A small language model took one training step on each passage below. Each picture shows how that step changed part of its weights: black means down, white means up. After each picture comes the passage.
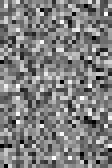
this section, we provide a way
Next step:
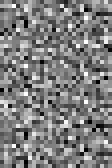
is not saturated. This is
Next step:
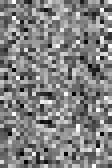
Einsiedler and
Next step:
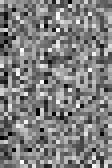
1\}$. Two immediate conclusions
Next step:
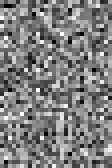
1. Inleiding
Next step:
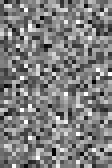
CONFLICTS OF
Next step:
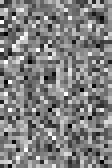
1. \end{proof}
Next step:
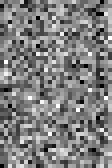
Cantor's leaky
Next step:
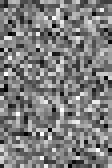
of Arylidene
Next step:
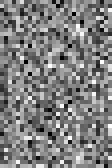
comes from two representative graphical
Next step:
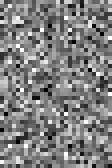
\frac{\partial L}{\partial
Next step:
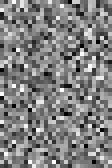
Accepted Date: 20
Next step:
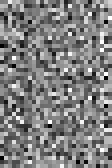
: 30 nm) and low
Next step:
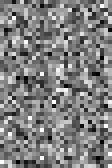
can be used as an indicator of
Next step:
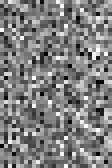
growth and national competitiveness.
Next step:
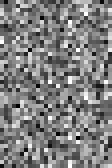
rest frame. The nuclear structure functions
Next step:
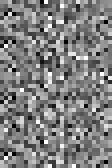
the management the activities of the
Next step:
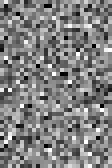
covered by one readout channel
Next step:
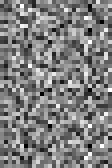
deployed, which was presented in
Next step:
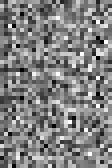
2005 initiated decentralization
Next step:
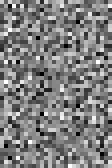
high CoG, improving precision and
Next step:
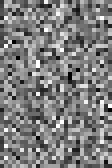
a report of activities of the
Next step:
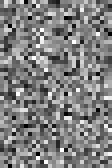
It should be noted that the transition
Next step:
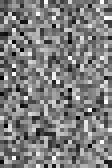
*Empire*, carried
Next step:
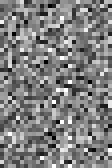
can be explicitly solved by substituting
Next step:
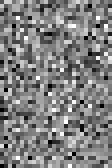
benefits from a simplified and more
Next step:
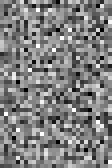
they can immediately use all benefits from
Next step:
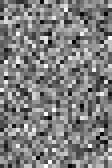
claim a connection with lepton
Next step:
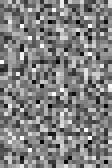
safe and sustainable by design,
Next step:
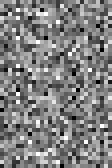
becoming concerned about
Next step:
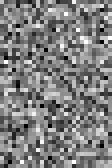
system. Let F_p denote
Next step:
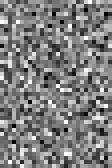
\end{equation} This prediction
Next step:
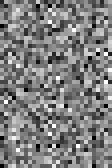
on the minimalistic constraint described above
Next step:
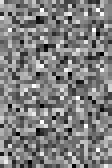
Shorth | LMS |
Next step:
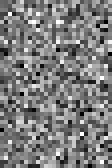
that some element of personhood
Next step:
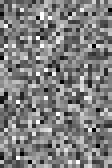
rapid growth of batik
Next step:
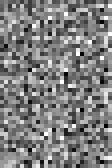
For k-NN, k was
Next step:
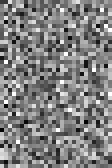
them with stones and arrows.
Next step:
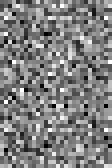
post-hoc, the detection
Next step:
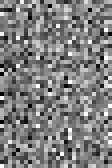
calculate the ground state structure and
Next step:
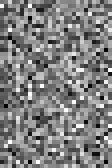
energy charged and the opportunity
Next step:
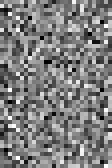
readily mixed, although this requires
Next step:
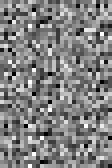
Lost Home." *The
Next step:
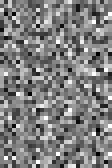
of the amplitudes. \item The
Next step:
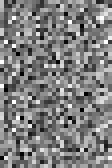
sudden destabilization
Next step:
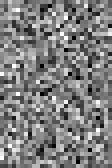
difficult to harmonize across modeling
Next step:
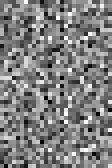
\subseteq X \text{
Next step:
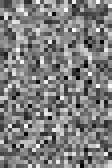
a $4$-manifold and let
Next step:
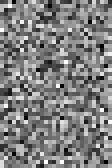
We start with the case when
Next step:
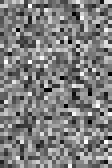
interparticle potentials tend to
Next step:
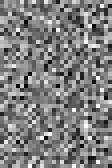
are also explained. In addition to
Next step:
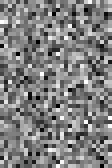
as \begin{equation}
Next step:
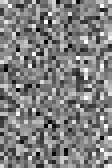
design. Fig. 9 shows the
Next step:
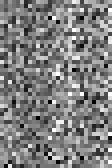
uncontrolled states of mode
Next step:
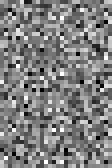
can be strongly coupled with the
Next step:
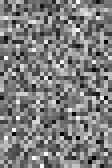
techniques in our study. In
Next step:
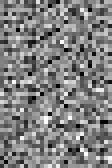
or unwilling to continue
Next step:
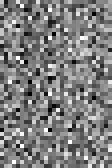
\leq \cF, \qquad
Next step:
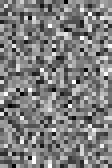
will be generated during the project,
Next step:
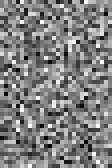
at most 3 edges incident to
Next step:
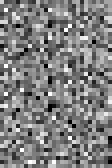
\sin \theta_2
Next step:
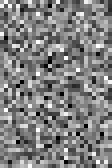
most easily understandable way to illustrate
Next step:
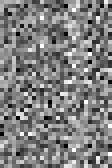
%%%which is exactly
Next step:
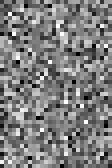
that any such \(\sigma\)
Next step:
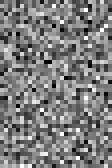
addition to the DEA reference
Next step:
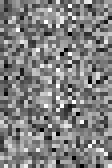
other hand, we estimate $\Pi
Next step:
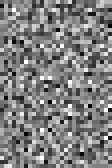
are equipped with an extremal
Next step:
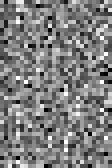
manifolds such that $X\times
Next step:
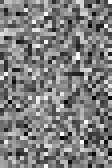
metrics for EBSA criteria that
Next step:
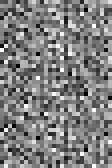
the left bottom and right bottom
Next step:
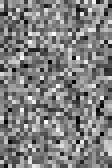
next imagine almost parallel light
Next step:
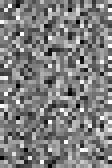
\alpha m\rfloor =
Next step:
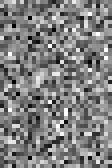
method designed to address regression and classification
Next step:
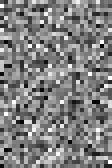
transport properties of fluid disks can
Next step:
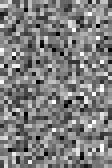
different types of metals were selected
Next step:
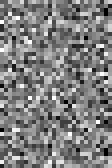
are economic metrics that guide economic
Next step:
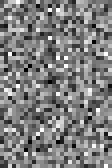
set of entities \\ \hline
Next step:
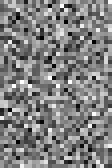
energy for longer duration compared to the
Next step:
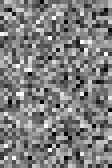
range of $\sigma$ available for
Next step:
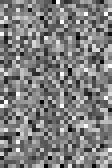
next section. With the cutoff
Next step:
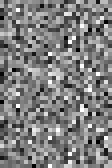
accommodate more academic facilities
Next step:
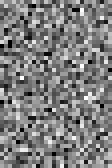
we may apply the saddle
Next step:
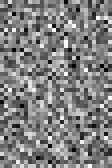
you or family in general visited
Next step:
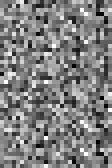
linear compressors. More
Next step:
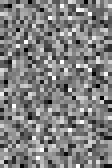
a limited-horizon controller
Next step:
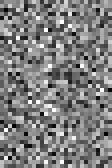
the numerical results obtained for the
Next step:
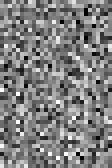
excursions away from 0 of
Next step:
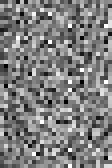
focus offsets relative to each other
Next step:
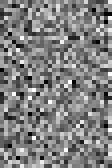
and $f+\Delta f$
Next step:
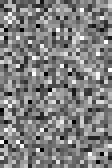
discreteness of price changes,
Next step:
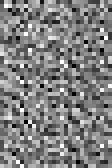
MI and extrinsic MI
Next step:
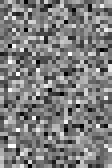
to obtain a satisfactory
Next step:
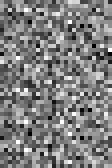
estimable parameter of degree
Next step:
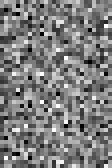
using a quantitative approach was carried out
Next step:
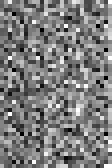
and their characteristics for patients on
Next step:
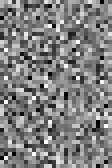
the waypoint is the pair
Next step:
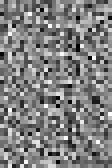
new abilities, ideas and values
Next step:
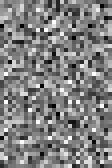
to its machining property.
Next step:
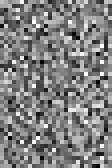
is sometimes worth changing the signature
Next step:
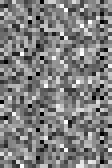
l'on combine le
